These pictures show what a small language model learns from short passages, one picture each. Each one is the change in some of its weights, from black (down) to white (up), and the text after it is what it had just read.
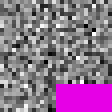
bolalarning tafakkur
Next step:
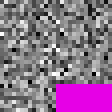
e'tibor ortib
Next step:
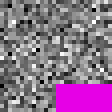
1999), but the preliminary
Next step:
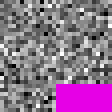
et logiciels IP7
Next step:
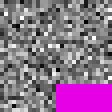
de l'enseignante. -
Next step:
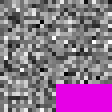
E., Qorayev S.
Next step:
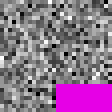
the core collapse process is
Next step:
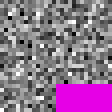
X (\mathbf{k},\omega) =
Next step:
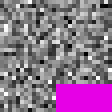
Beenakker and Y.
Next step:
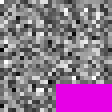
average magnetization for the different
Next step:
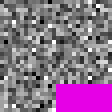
Дружиловская Т.
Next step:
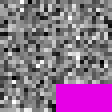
existente para que venha a ser
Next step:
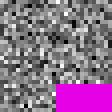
grupo Copépoda
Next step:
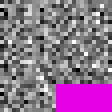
will be given in terms of the following parameters
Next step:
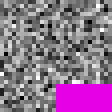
in hiring, in authority,
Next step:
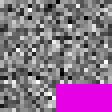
за разширяване и
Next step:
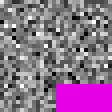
the items in memory reach
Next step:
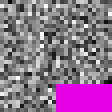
and $\mathbf{J}_{ij}$ is
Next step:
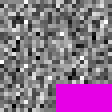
Fermi function. In the case of
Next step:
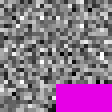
such a theoretical formalism is found,
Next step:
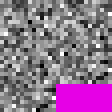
data from XENON~10
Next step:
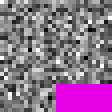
techniques. These analyses,
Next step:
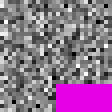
detections of HC$_3$N
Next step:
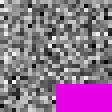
second science run of the
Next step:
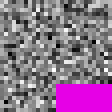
they merge and disappear
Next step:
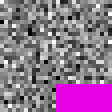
we can substitute it into
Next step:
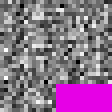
MINOCA: A
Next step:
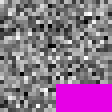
Thus, their combined effects will
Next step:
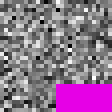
deepest mysteries in
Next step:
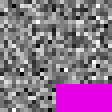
olib borish, ishlarni
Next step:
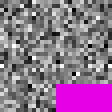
ini juga terlihat di Indonesia, di
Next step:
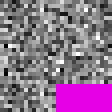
the listed information from the
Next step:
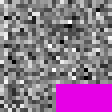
weak link behavior of high-angle
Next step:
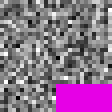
unlabeled data, respectively.
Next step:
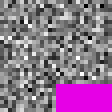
Traditionally, these
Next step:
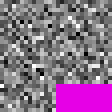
actividades como el escribir o
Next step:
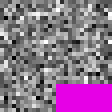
is supported by a scholarship
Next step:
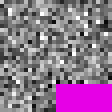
} \institute{%
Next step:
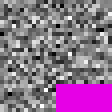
estudio. A partir del
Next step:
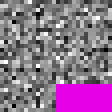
niet onderworpen zijn
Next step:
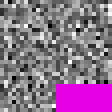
now in a position to give the first
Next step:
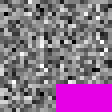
forward and convert the media from
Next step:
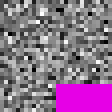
\end{figure} We see that
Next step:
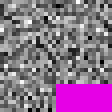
tema e sim deixa a
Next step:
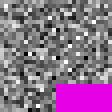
realistic understanding of the model's
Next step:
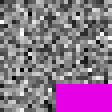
mon père, j'avais
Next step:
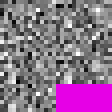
compensando a baixa frequência
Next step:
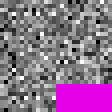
which are not included in any current
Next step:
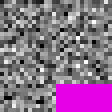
законодавства без
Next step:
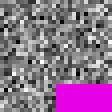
the procedure that has been discussed in
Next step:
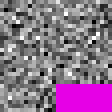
para ponderar el valor
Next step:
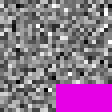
o'stiruvchi masala va
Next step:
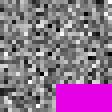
países ocidentais, que
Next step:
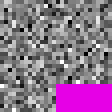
to triplet pairs. We
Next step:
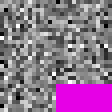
role in the rational deformations
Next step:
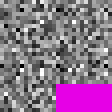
hamda xom-ashyo
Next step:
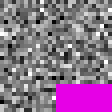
instrument is zero so that
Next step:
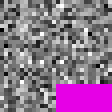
determining the degeneracy of the
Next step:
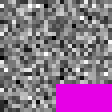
реал эҳтиёжларини
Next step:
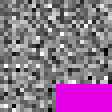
Y – конкурентов,
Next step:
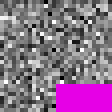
с физиологией и
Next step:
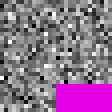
9]. Особое значение
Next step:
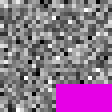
λ —abstraksiya
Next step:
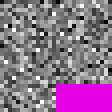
йиллардан бери
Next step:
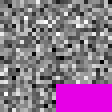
Child care gro1 In a
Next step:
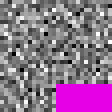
results clearly show the modification and
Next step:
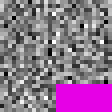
knowledge, these are the first
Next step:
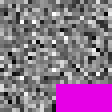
signatures. It is also important to note
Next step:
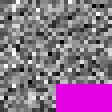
ook door zowel Vance
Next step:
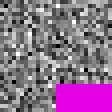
$A_I$ can be recast
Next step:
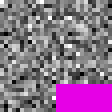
del aprendizaje
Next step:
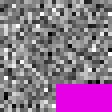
Domb Lebowitz,}
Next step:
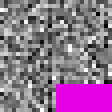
juga berpotensi menggeser
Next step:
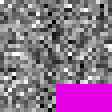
de prismas *puros*
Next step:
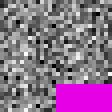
para a manutenção desta
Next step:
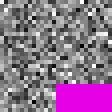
hanya 1,17 kali lebih
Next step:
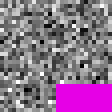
disso, é perceptível que
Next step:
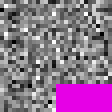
usulida guruh kichik
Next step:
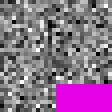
learning in interdisciplinary
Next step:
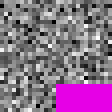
isto é, aquela que
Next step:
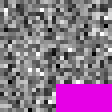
refracted wave for TE
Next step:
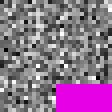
of Fig.~5. For heavy
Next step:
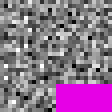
Except for an exotic
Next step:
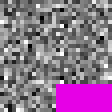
щодо уникнення
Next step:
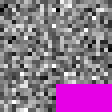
años Niño de 7
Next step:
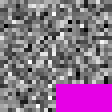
well, as shown by the solid
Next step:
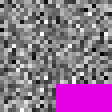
that pressure plays an important role in
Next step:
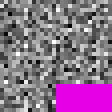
para manejo com alunos
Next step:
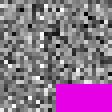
and $Y_2$. For the
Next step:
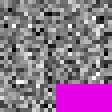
in Western cultures, and
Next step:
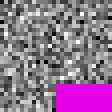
of the motion is sufficiently small
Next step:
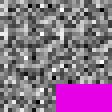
optimizing system design by conserving
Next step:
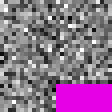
version of Zakharov's
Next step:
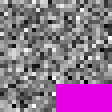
Texas at Austin,
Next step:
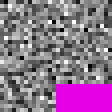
NUHM2 framework for
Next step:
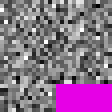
Esta abordagem não
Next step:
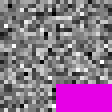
asimilación e integración en
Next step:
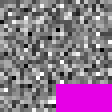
with disabilities and work strongly with
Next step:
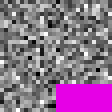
obtained in terms of $\hat\mu$
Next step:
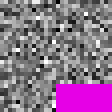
М. Р., Болтаева
